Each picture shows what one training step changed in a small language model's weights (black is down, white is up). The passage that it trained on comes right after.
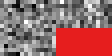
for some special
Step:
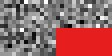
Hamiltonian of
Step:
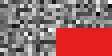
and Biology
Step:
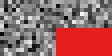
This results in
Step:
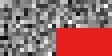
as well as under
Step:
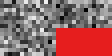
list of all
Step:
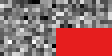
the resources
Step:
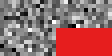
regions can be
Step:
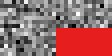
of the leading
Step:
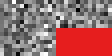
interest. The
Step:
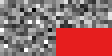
the system change
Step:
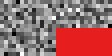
whose time
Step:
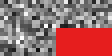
a final
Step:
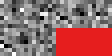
\nabla \cdot
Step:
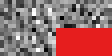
neutrino mass.
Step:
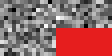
the ternary
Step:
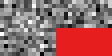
relation described
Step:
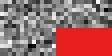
the measured
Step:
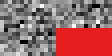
positive energy and
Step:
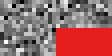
followed by a
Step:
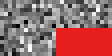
field is obtained as
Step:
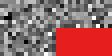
energy is lower than
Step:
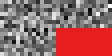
the effect of
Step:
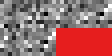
along with the
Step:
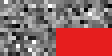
and fermion
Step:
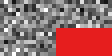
1, which
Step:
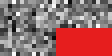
a good
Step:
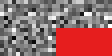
contain the real
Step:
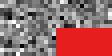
be interpreted
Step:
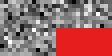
ii) a
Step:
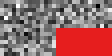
theories in
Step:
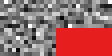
and $\tilde
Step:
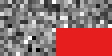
$\gamma =
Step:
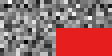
this case.
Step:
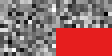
to external
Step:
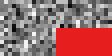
wall into the
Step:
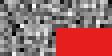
spectrum from a
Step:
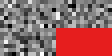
sales effect
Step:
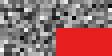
solid lines.
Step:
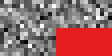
may never
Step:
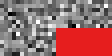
velocity] {
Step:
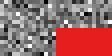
see the next
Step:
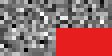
F + \lan
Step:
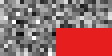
the diagonal
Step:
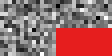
the polarization
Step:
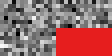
different power plants
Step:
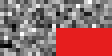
govern the
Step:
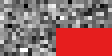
with this feature.
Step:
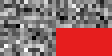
of Science
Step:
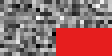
obtained from these
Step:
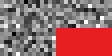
factor of the order
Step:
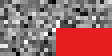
physical properties of
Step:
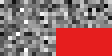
\infty, &
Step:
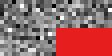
integral. We
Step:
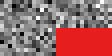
used in these
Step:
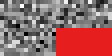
magnetic fields in M
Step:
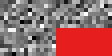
CC event
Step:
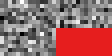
Then the parameter
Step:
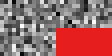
narrow range
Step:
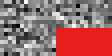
of the magnetic
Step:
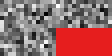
states, a
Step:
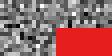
compared to a
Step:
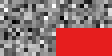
We begin with
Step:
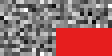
China }
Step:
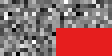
that gets
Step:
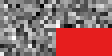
sample is reduced
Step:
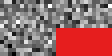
which enter in
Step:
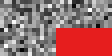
as Quantum
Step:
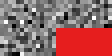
boundary stops
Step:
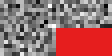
curve is
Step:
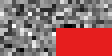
and therefore a
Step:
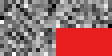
agreement with
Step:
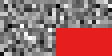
is important for
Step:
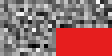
dust temperature
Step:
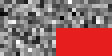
match the
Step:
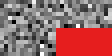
is comparable
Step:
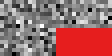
cancer data
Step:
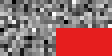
in the calculations
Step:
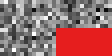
t} \approx
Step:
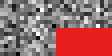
derivation of
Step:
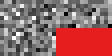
function. We use
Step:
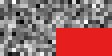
to leading term
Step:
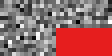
modes from the
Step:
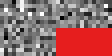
There are also
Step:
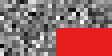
take the
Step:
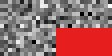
observed that the
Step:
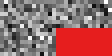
is used.
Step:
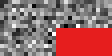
values close to
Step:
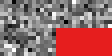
in the final
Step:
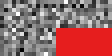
this work. The
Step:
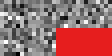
had only
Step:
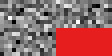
valuable information for
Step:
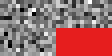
self energy
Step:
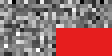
a matter of
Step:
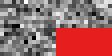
of these effects
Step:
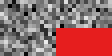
This effect has been
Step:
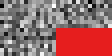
(c) The
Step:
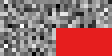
is predicted by
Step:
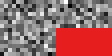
use the symbol
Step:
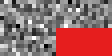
can generate spin
